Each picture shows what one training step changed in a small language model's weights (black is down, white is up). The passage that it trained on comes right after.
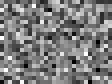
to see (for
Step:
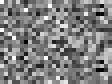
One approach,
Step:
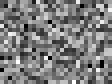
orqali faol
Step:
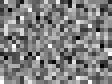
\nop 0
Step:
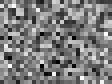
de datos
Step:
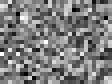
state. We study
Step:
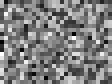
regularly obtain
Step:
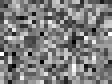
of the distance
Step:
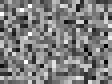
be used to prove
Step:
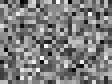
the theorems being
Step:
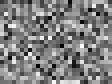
защиту прав
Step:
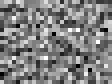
\times {\cal
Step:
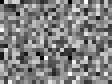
Wright matrix,
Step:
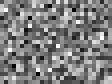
du etwas
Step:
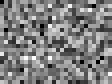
district –
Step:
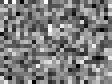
first, we
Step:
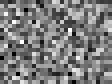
principio del
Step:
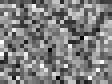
va boshqa
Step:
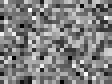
kind of
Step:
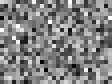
GEM -
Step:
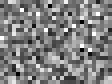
final, el
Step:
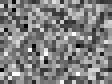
map induces a
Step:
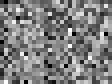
și să
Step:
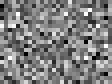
study. It
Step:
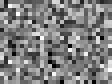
posisi yang
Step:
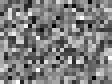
debería ser
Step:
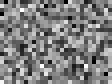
and geometrically
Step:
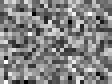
loss of
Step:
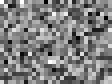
sequence, one need
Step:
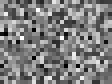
da investigação
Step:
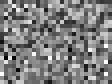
coefficients of the first
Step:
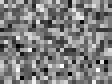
consistent with the
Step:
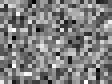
$I$ depend
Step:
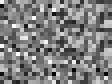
We assume that
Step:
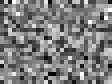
in terms of the
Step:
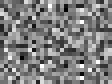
of dedicated
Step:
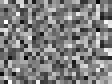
\hline Cases
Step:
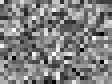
Department of
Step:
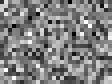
visto que a
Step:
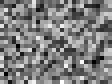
identified with a
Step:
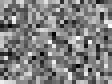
\mid k
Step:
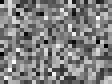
we find that there
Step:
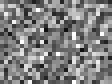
holda a va
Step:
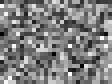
va nisbiy
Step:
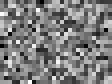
trade was one
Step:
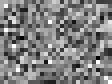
q \in
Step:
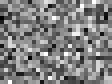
called {\it
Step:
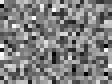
We use the following
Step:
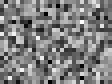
de um dos
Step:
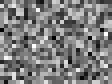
de nuestro
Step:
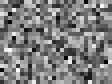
reason was
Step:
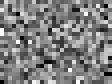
Z., and
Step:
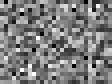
implican una
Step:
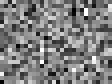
by a certain
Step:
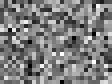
clear that a
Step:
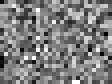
pasta] e
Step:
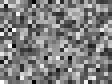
$X$ is
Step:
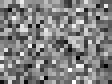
\cdots & 1
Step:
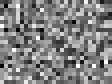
os povos
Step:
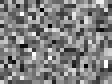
has been developed
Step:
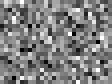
\at Sun
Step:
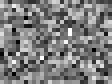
small dimension. As
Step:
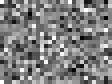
the case that
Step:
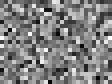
to be made
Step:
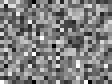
$r$ is
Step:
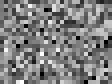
give it as a
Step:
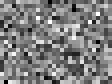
а затем
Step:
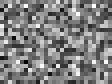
limsup set
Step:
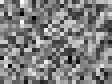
dass sich
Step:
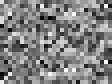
its unique affine
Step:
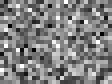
be rewritten
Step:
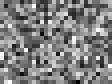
with arbitrary
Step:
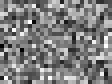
out some of the
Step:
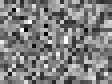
maps between two
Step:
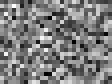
жанров на
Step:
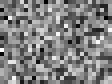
so, to take
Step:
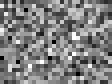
invariant} if
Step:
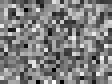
su totalidad de
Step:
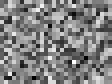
we have $\dim
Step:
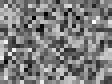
que aquests
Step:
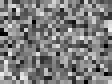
position in the
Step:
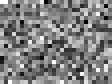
mit dem Ziel
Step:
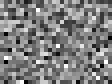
da gestão
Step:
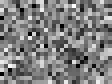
$\forall J
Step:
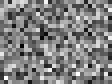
the peak,
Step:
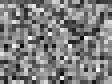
va uzoq
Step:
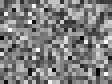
results for $n
